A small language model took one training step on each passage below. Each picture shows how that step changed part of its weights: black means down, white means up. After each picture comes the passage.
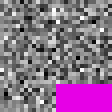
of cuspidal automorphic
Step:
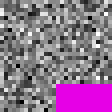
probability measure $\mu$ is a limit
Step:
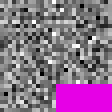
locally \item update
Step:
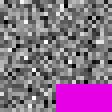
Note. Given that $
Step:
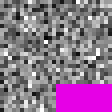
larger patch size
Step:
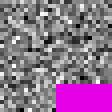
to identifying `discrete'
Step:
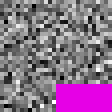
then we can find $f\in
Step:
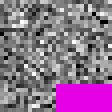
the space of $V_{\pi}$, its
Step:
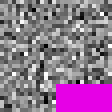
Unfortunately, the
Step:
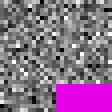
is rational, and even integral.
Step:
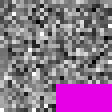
by $E$ any exceptional
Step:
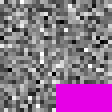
that for any $R>0$,
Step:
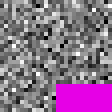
\leq t b$. Let $p =
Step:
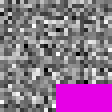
transformed to the evaluation
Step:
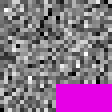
\textit{\glqq so
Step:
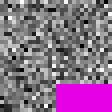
is directed by diffusion on the
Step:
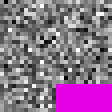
to a line of the form $\R+
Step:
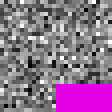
that each is non-zero. In
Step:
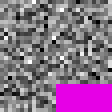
study both rapidly
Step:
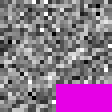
over the complex numbers and let
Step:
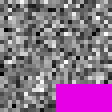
is a subgroup of $H$.
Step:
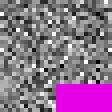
\}$ are transverse double
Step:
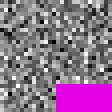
controllability indices. suppose
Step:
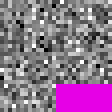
the idea of using machine
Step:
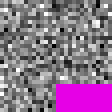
often point out that algebraic
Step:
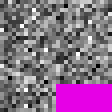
Conformal Field Theories
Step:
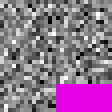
0\leq m\leq n,
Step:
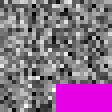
initial $\epsilon_{\Delta} =1$.
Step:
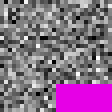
time which we have checked
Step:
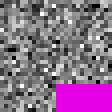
$A[n]$ is the subgroup
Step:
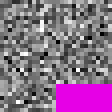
can be described as $\sigma
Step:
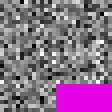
iterative scheme is equivalent to
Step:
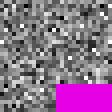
strong anisotropy of the
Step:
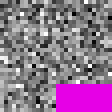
$\theta_i$. For the
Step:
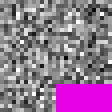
the simulations can be too
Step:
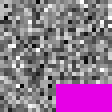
x_N \}$. Therefore, for
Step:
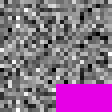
useful to have it in a
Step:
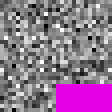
points in $\tilde{Y}_j$
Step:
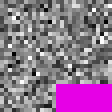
\leq x^{\alpha} <
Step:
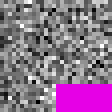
% \bibitem {IN}
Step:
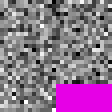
and $\mathfrak{h}_{ij}=
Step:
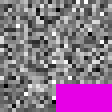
partitions of unity subordinate to
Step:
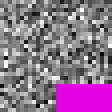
vector field that generates a flow
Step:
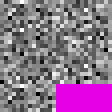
\maketitle \maketitle
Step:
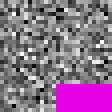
{\em Type I}
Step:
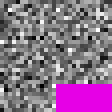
z \equiv \kappa_g \delta
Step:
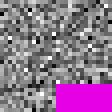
(see Theorem~2) are satisfied
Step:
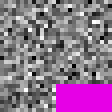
Algebra, Number Theory and
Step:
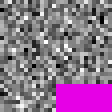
level~$1$ strata
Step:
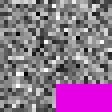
and problems related to our work.
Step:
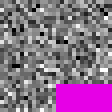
Furthermore for every point
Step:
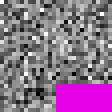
terms in their conjectural
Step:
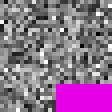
$S(\bl)$ belong to
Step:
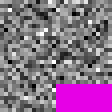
of $v$ are defined as follows:
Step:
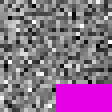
definition. From a rank argument
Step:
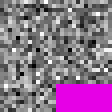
in order to justify the
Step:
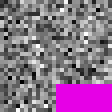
solution of the Cauchy problem with
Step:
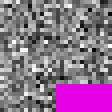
the manuscript.
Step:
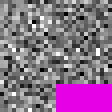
unit disc and which are normalized
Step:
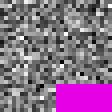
$p$ in $K$; also
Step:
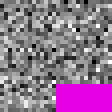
Riemannian manifold $M$
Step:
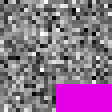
of length $k$. For example,
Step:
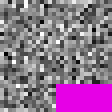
generality. Classical
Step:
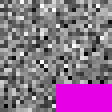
C. %\end{equation}
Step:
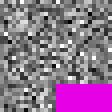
that $\omega$ can be obtained as the
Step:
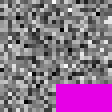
are concerned with in the first
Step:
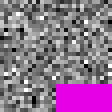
automorphism $\omega$ of the
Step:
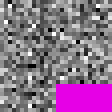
'equally' around
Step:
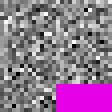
numerical verification of the
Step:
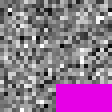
~\cite{Mat} . The
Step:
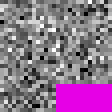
endo-commutative curled
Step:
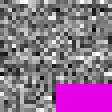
in Section 3. In Section 4 we
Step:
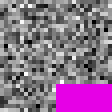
root system or an infinite locally finite
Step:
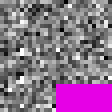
the class\,$(A)$ by
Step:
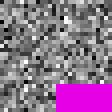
odd internally alternating
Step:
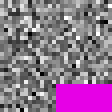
< k^2$ for all
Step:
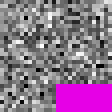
ambiguity on which domain to
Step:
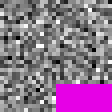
group $W$. We call a subset
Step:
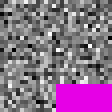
and $\lim_{k \to
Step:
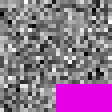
\ref{maintheorem2} does not
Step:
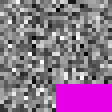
t>0, \end{equation}
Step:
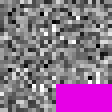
\item[]{\it For
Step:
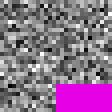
In two-line notation, $$
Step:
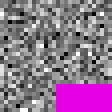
measure $\nu$. Such a process
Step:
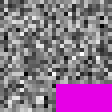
case, there might be a
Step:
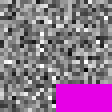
semihereditary ring.
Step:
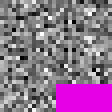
formula for the shuffle product on
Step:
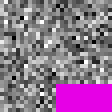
space of row vectors of length
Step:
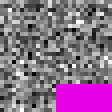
the head $T$ is an
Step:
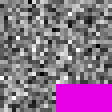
$(\Delta,\Delta+1)$ where
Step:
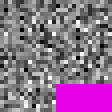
algebras, the small quantum groups
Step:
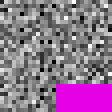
whereas the model transcendizing
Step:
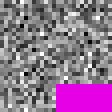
a new critical exponent
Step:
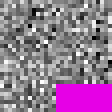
ratio decreases, approaching
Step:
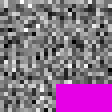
we deduce here this proposition from
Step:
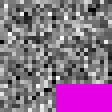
phase transition between full
